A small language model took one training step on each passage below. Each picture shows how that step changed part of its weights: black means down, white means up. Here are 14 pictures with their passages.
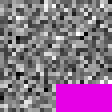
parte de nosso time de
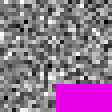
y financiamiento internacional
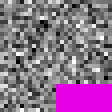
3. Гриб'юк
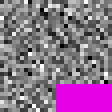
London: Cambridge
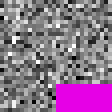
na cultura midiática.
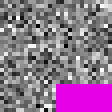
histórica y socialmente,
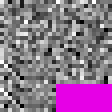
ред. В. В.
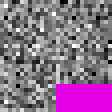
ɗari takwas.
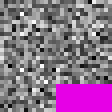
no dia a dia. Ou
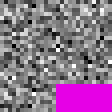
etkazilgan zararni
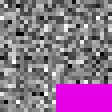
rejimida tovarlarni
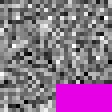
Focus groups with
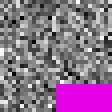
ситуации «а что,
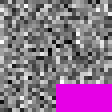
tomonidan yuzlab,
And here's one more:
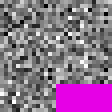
dancing : the revised
